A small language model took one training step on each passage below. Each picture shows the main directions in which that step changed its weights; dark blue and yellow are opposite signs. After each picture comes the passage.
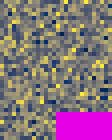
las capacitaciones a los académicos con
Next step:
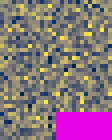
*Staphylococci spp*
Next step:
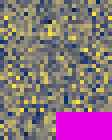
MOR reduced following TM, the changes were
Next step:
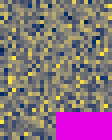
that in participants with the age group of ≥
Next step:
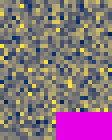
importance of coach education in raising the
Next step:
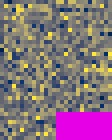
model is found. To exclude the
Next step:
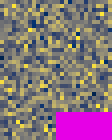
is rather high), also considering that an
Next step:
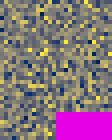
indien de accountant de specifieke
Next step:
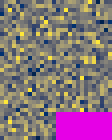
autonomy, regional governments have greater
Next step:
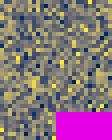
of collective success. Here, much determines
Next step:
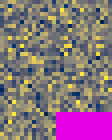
gave the solution a turbid appearance
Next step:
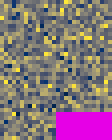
te brengen, waarbij hij
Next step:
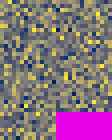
change in diffusion term may indicate
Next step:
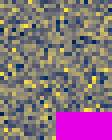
Ischemic stroke can occur both in
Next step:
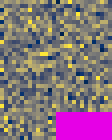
Analyse de la Littérature
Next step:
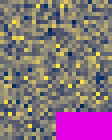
Besides, the lack of data in
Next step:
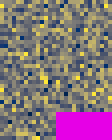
was glorious and was based on a
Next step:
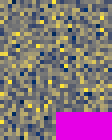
that is, the direct replacement of natural
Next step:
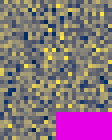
تحقیق و تدوین
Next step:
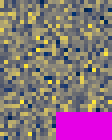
цьому віці діти
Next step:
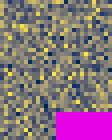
should be tested under water-stressed and
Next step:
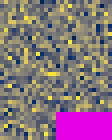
baseado em um vínculo de
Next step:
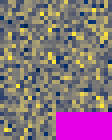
States. Along their works and
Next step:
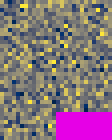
ausencia de restos vegetales que
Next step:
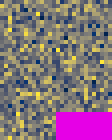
conducting lectures and practical classes.
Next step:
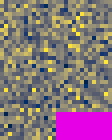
que venían manejando en el
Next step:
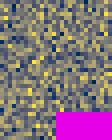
e signos, constrói paisagens
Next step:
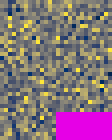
mais impactada pela insegurança
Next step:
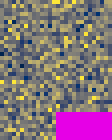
described as highly cytotoxic
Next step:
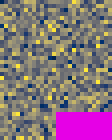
calculations of radioactivity and
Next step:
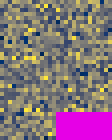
C. B.. R.S. further developed the
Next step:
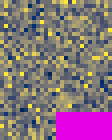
Lab- and sustainability characteristics. We developed
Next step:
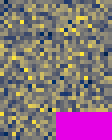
o'quv texnologiyalaridan foydalanish
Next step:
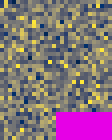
supply chain system should be optimized to
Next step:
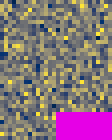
databases and modelling outputs that
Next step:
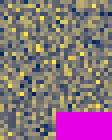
the assumption that the processes of energy
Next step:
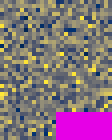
from 532 ppm to 0 ppm. In
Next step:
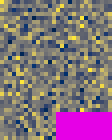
in some studies. As we mentioned above,
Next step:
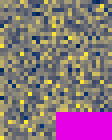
університет імені Тараса
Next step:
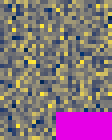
çok erken bir dönemde
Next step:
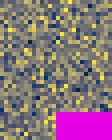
for the distance between the layers in order to
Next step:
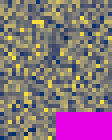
points of arable, upstream,
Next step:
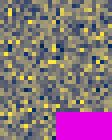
serie di articoli: i
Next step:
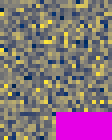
a group or ethnic group against
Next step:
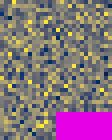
agent. Matrix tablets
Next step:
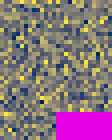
(0.35g)but was different from
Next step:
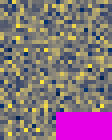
X \times Q \rightarrow
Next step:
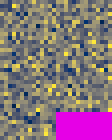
de Proteína Animal (2020),
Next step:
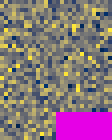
D : Data Curation O :
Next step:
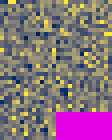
к различным заболеваниям
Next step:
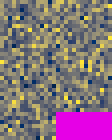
as depicted by Fig. 4 (b).
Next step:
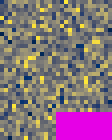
by what means. The country of origin is
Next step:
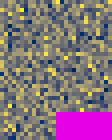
history. The delegates were, in
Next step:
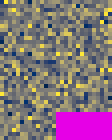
aging on the blood-brain
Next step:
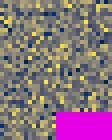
the context of the COVID-19 situation
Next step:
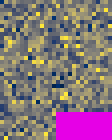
mashg'ulotlarining sport
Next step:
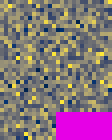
bilan hamnafas bo‘lishni
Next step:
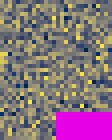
hikoyalar orqali bolalar yangi
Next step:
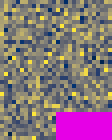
Dye-Sensitized Solar
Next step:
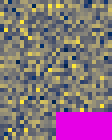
Annex: Glossary Acronym
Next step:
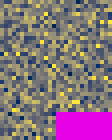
t} \varphi_t$$
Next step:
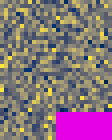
extract. This was dissolved in a
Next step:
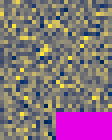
for Learners and Teachers.
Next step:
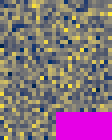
2024. The findings reveal thematic
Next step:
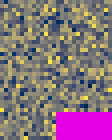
The plate was covered, sealed
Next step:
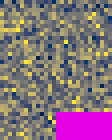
c'était eux les responsables des
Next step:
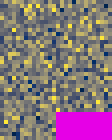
democracies, they are strongest and
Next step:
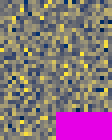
mavzu takrorlanadi. Yana
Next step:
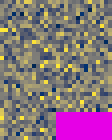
muammolardan biri bo‘lib
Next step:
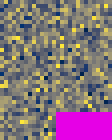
Figure 11. Conceptual design for a continuous
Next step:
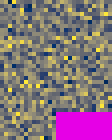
Goals, Metrics and Targets
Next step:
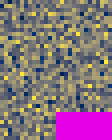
detection is an irrelevant attributes
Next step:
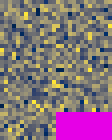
utilă tranziția de la formula
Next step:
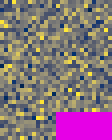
egallaydi. Oilada ota
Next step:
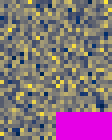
sphere, rallies and protest
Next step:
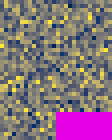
bij de lokale invulling van
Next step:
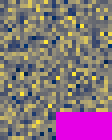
tune family we compute the σ that
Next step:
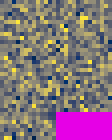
CEOs at the retail
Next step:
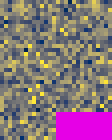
O'zbekiston Respublikasining
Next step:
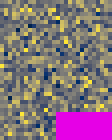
taking into account the models of human action and
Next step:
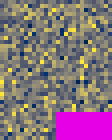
“Impact of faculty caring
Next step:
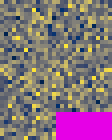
Yönelim: Yurttaş
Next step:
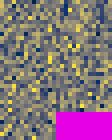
shall be supported on a commercial
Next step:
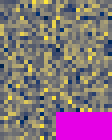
to assert the ability to translate into
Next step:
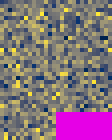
number of activity concentrations in crops via
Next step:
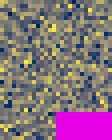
with radical RFA alone or
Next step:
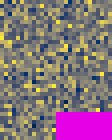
on fire detection but is also suitable
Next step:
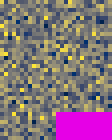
the respondents Gender Frequency Percentage
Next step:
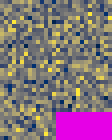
using Ontologies The formal layer
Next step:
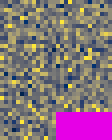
thereby precipitating instances of capital
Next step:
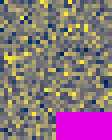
del siglo XX español,
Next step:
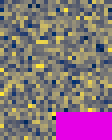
vocational education and training and to contribute its
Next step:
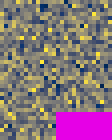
adolescents with hearing loss
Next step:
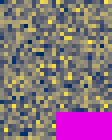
Total Savings of Borrower
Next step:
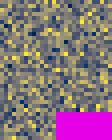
sengketa atau konflik.
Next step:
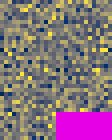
element. E.g. here is no problem
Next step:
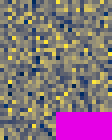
пыльцы с аномалиями
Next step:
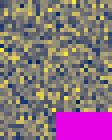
the importance of breastfeeding? o
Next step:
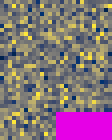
grandmothers to children as forward
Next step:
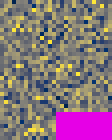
/ R. L. Levine, J.
